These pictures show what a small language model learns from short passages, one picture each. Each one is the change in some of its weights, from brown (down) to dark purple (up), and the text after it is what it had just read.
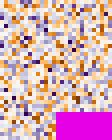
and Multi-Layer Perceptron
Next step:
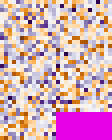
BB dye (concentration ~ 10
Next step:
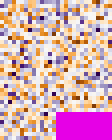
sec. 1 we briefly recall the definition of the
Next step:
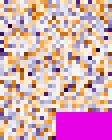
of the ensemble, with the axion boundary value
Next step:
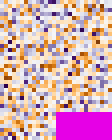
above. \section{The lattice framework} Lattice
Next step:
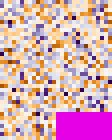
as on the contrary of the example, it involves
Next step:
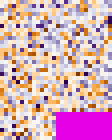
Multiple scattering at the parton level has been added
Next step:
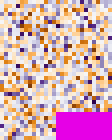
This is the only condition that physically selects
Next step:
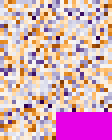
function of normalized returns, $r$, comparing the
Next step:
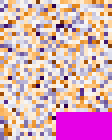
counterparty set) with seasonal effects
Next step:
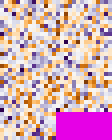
main sources of asymmetry. For example, the purple
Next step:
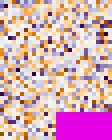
less from large-scale systematics but will require more
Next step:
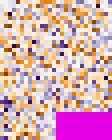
selection of stationary states in terms of fugacities
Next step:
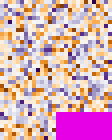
ongoing SEI research for the improvement of future
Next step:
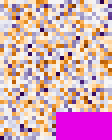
Institute for Materials Science, 1-1
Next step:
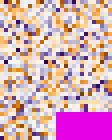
kurtosis is sensitive to outliers
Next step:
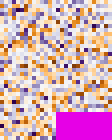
the proposed SD-MPC approach and discusses its
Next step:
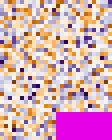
formation of a pure H envelope. From a
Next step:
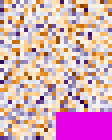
the S1200 HCP release, represented at
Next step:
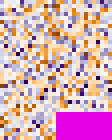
to maximize the absorption of the laser light. The
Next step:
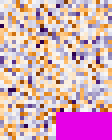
until the optimized profile is recovered (red). The
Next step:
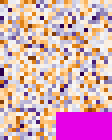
We want to see if an ensemble that is described by
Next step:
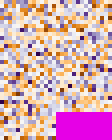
\cite{DKT} in the rigid
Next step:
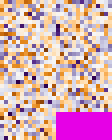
checked numerically that this does not change qualitatively our
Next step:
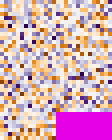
Detailed structure analysis was performed for several
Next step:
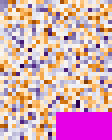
turn senescent. The responses to treatment is summarized
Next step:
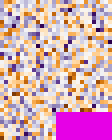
Virgo observatory have detected gravitational wave
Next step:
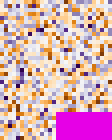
However, if $tx$ is not an
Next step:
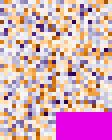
the ${\cal PT}$ symmetry of a Hamiltonian
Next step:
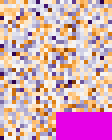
Justification: The paper contains all the information on
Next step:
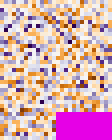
Person B. % More practically, we
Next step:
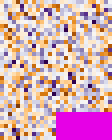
Here the vortices structure refers to the vortices
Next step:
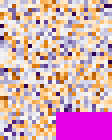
{``Controllable Seismic Velocity
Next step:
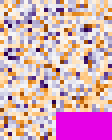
notation $2 \pt_X f = f +
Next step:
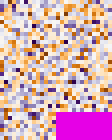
groups other than group $j$. The indirect test
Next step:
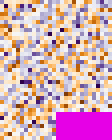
The left ordinate is the open and closed
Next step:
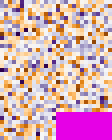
inadequacy of the above theoretical approach to describe
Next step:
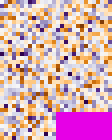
In conclusion, in this paper we have presented the first
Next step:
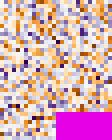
of the positive and negative spikes are roughly
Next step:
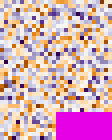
a subsystem. Paraphrasing John
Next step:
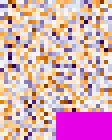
UV behaviour can be constrained to progenitor metallicity
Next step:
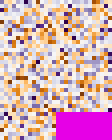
the advantages in exploratory data analysis and new
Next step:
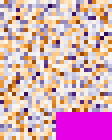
for the instructions, "You will get
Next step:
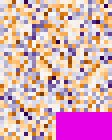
observables and high-energy measurements. This is yet another
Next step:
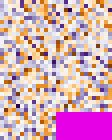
of the indicators are selected to study dependence of
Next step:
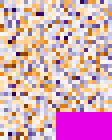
three constituent nanobubbles is absent from
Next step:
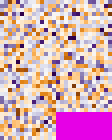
must ensure real-time knowledge visualisation across multiple
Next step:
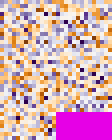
{\em Structural Chemistry and Molecular
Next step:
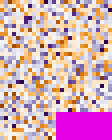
fluxes of V1118 Ori varied by a
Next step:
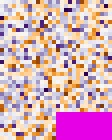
known as the Hayflick limit
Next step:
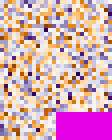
cases.} %\begin{ruledtabular}
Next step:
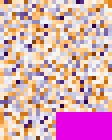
\textbf{Keywords:} aluminum
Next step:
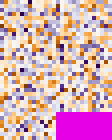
orientations in biological and lyotropic systems
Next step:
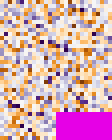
on the identification of IR-excess sources) can
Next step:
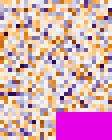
$D^{**}$ yield. This contributes systematic
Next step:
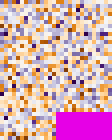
bias on these forums towards desirable course outcomes
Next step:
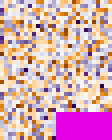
In the first experiment, as the non-regularized
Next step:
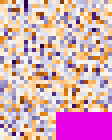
nm-thick NbTiN wire,
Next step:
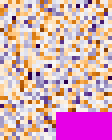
in Fig.~\ref{fig2}(b). While
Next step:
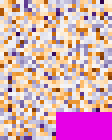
pre-exponential factors was previously noted by
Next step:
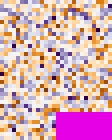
(\downarrow)}$ to the polarized probe field, and the
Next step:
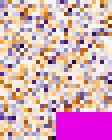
by the surface enough to cause the entire eigenvector to
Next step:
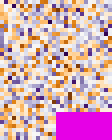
reducer using a silver diammine
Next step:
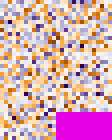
on the stellar and gaseous content of the most
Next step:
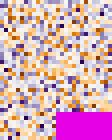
natural resonances can manifest as either radiative or bound
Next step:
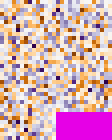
the Gd- (FeCo-) dominant
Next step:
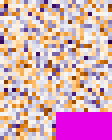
$\overline{Z_0}$; the grain mass
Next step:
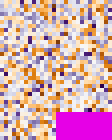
of $R_{C}$ on the set of standard
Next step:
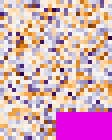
intermediate redshift $0.5 < z <
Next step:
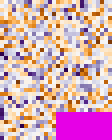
line-of-sight distance. We calculate the
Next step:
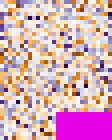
is not correct because this overlooks the role
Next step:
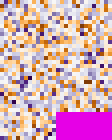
absolute difference of predicted $N_c$ values between
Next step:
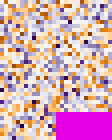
cross H1 and second before H2. The
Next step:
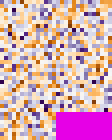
\otimes B$, while $\epsilon_{A}
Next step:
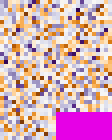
comparison with DMRG results on cylinder with
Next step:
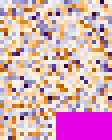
data pre-processing, with no significant residual correlations being
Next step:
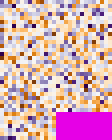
30 facets). Colors highlight the correspondence between
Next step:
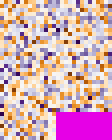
of the each speaker. In addition, in
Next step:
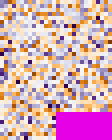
come from the virtual and real gluon emissions are
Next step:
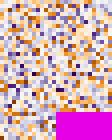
Universit\'{e} Pierre et Marie
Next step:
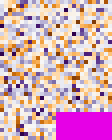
is replaced by the covariance matrix, making the estimated distribution
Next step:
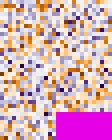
structure, like macroeconomic ones, most
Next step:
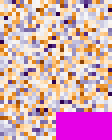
$ \theta=0 $ and $ \theta=
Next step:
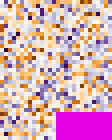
\end{eqnarray*} vanishes otherwise. Secondly,
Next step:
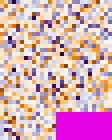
about TW motion. Recently, two bands built
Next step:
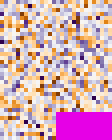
online inference, where the adversary uses the trained
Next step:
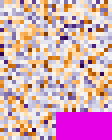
of the $D_k$ algebra spin vertex
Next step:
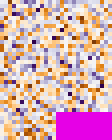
trajectories using a generalized Ori-Thorne
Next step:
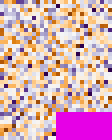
position of the innermost stable and marginally
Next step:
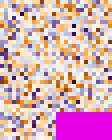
Data collected between the nights: 2017
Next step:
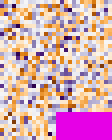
duration $\tau$ of a few oscillations but such
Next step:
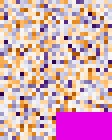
the contributions of $W^{\pm}_{\mu}$
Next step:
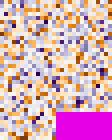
in this study as a first step towards modeling
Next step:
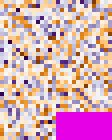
60 GHz communications, and the total power gain that
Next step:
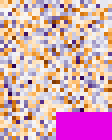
equilibrium, and to construct simulation cells at overpotentials
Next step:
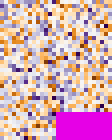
also useful to the rest of our work.
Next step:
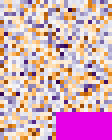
a complete $L^2$ basis set with
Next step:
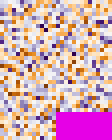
to an euclidean D-brane filling the
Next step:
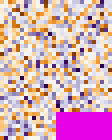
signal-to-noise ratio, capping the
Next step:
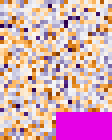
Intestine of the fish[45],
